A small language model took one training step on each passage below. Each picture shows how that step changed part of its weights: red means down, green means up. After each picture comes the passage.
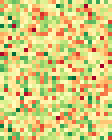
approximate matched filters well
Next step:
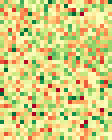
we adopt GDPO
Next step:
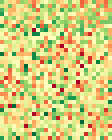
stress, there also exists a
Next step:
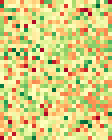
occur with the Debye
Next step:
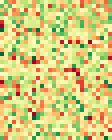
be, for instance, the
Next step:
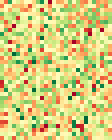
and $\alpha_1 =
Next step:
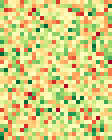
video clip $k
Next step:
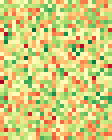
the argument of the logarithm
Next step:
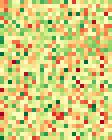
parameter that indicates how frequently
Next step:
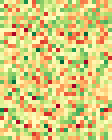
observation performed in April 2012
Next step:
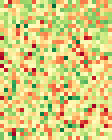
hold for gauge orbits instead of
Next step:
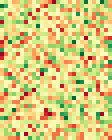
ortho-para fraction
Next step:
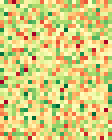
where $E^x =
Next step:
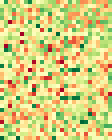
on these points will be done
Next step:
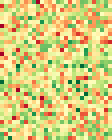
small perturbations in inputs can result
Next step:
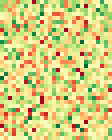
result $1$ or
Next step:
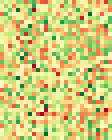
Thygesen et
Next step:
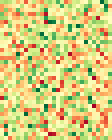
necessary functionality to create,
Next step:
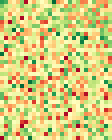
that the characteristic curvature singularity of
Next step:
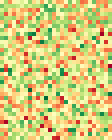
the presence of inversion
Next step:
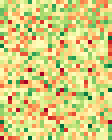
of the rapidly growing importance
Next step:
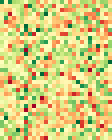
Experimental arrangement for
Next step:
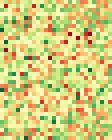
implications of utilizing
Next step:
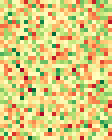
nor does it rely on the
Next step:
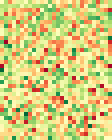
the University of California,
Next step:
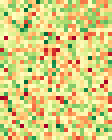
Compton wavelength of the Higgs
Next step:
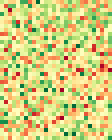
Logarithms coming from
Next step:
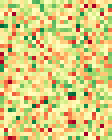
specific DNN-based applications
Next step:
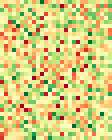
true spectroscopic redshift. Because we
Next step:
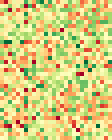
Institut f\"ur
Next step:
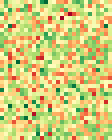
the electron diffusion region, near
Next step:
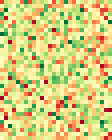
is explained as follows.
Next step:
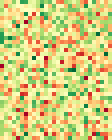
commuting observables, even if
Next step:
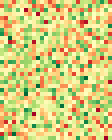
small thereafter. The somewhat
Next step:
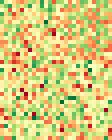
without disturbance, its
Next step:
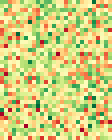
an abstract $*$
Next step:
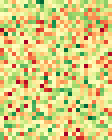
other words one chooses the
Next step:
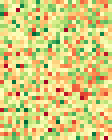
light curves in the soft,
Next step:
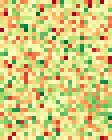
and find that it fails
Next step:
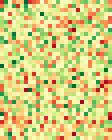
Backpressure is
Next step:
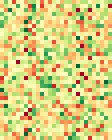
Astrophysics # Detection
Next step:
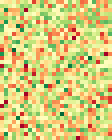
also used for background studies.
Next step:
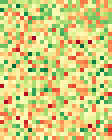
for the covariance of the method
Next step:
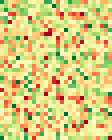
with $U$ because we
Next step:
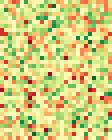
define the dislocation potentials
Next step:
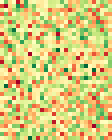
\leq 1$, and include
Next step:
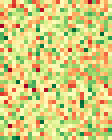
and Quantum Optics\/}
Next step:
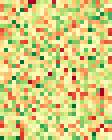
system does not form the Fermi
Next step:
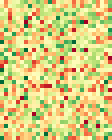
Technical University, Institute of
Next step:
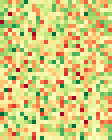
or turbulent motions.
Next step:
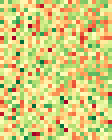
then the interpretation of groups like
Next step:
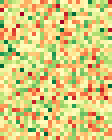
first LHC runs will not be
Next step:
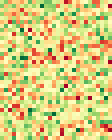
a more significant role on the
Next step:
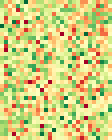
markets lack -- a possibility
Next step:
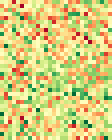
to losses and measurement error.
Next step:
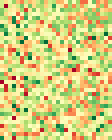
elaborate on the mechanical
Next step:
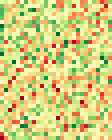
curve was considered to be the
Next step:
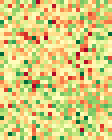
speaker token
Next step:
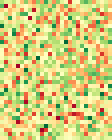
colloid's stochastic
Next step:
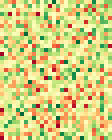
{ parabolic,
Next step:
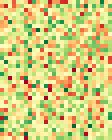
Ph.D. in
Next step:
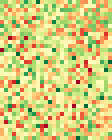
information transfer also governs the
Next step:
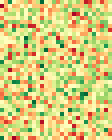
and the corresponding oscillator strengths are
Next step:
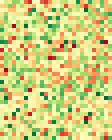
vectors ${\bf {\hat
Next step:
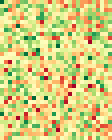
demonstrate the "pin"
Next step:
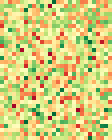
In this sense, the
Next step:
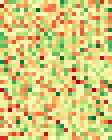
the thick sensor, and decreases
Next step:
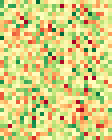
robustness. First, the
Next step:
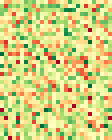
overall minus sign relative to
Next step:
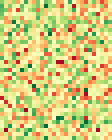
lines indicate the convergence radius of
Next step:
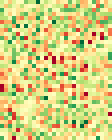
level PDF and FF
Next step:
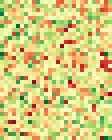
force on the waves, in
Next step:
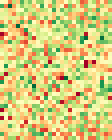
precise statement follows.
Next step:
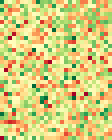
role in FCSs due
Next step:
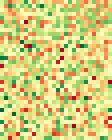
it remains to find additional terms
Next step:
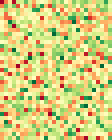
previously nontrivial Chern phase
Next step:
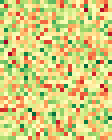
function but it is responsible for
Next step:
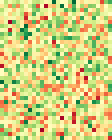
The process shown above can produce
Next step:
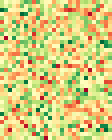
spectrum of a particular variable of
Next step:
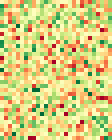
counter performance, as the number
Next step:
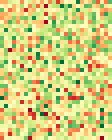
on Github:
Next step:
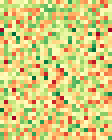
the first open channel.
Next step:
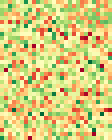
density labels). The inset shows
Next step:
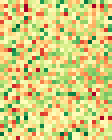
Pere Colet}
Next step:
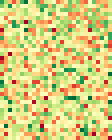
including generative tasks, that
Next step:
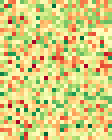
explained in the model of the
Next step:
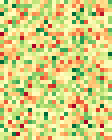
[12], respectively. As
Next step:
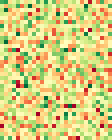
= \frac{\pi
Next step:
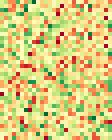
(where the bands for
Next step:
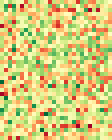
we will couple in subsequent
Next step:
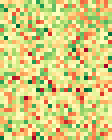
more gradual increase during the
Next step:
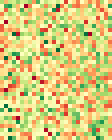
\end{equation} This
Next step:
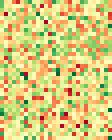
if one renounces
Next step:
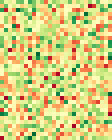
on the light cone.
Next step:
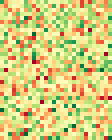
requests, these nodes will
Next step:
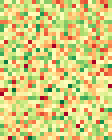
value of the dimensionless pressure to
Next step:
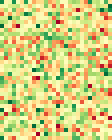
the azeotropic
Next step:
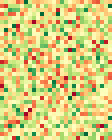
\bar \Gamma_1
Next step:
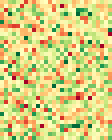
or smart in-vitro
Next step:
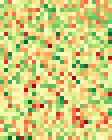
the conversion process are primarily the
